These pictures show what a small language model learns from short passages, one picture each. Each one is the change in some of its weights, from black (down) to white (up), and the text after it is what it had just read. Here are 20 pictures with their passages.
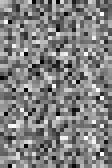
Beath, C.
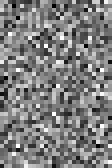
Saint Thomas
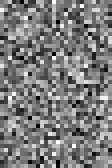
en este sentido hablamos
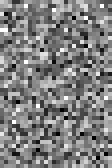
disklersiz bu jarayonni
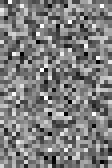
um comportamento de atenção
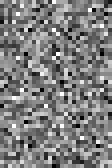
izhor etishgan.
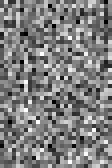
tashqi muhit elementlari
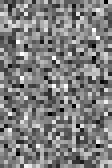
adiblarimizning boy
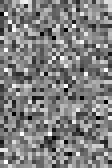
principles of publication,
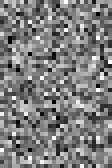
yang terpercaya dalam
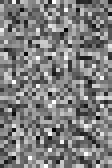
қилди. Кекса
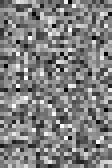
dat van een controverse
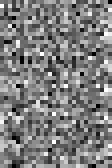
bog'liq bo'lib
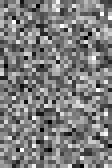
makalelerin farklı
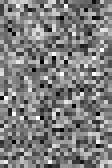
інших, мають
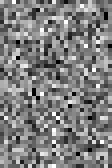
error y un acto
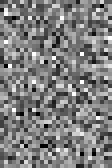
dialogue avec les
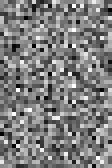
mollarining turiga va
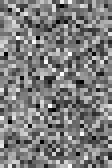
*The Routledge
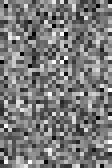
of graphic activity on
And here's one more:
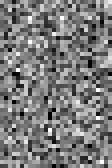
ifodasini topadi yoki
